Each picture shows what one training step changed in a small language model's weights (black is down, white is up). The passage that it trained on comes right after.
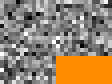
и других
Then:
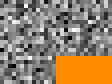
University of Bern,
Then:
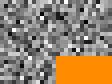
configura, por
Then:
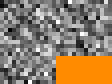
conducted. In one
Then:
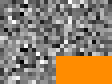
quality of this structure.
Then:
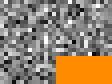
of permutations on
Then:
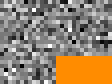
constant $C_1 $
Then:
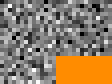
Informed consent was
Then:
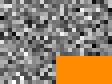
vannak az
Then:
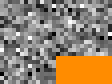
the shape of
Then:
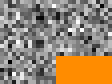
metodologías de
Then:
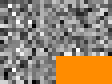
a crisis, are
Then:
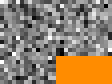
because in addition to
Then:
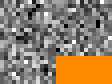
restrictions on the
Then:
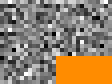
в зоне или
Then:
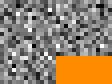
Group B ($p
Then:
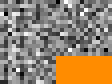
and the fact that $w
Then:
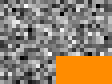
the search space by
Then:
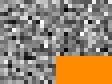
upaya serius
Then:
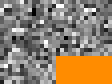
interesting sheet
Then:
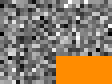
problem with respect to
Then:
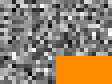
disability - Member
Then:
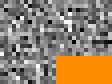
$C$ and the
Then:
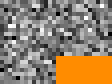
\square 0 1
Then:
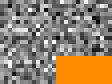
des effectifs en
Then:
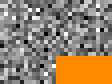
Let $\betas =
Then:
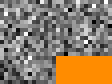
Abstract: This
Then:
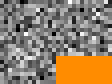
to the works by
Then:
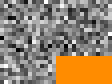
developing countries
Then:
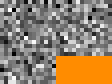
The parameter λ
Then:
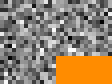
the Casimir
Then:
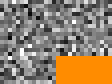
Тесты на
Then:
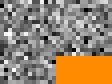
Let us now suppose
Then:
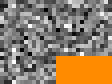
occur for some
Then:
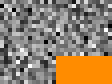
For every natural
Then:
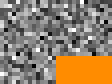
analyzed by one
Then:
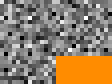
and an expert.
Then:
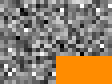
source they have.
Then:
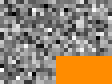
внесення до
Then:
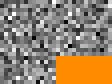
qualitative research with
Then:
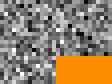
function assumes that input
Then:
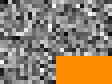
said to be a
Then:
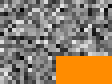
very cheap.
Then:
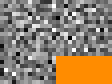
Three females
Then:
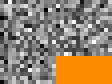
how different container
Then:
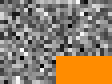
və islahat
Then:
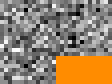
co-development &
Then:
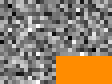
Islam and
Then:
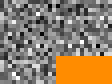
extended over the
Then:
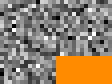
as Rhesus
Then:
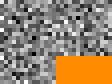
ser autèntica i
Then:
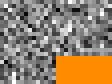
en el plano
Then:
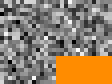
use psychological
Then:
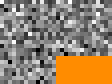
set of nonnegative
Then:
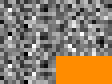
is based on the
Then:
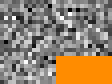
$. \section{The
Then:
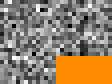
muhit uning
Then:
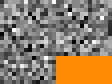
accessibility. It
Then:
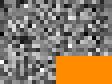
with an allusion to
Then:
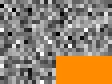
For every $\varepsilon >
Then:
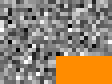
- Companhia
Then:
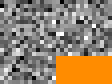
is clear that this
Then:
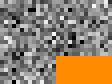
Employment &
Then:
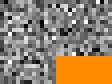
These curves are
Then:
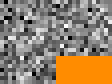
EAP test
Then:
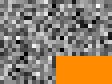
we may choose
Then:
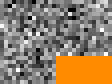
& Research
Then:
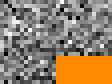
the social effects.
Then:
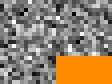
for the document
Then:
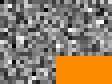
analysed period.
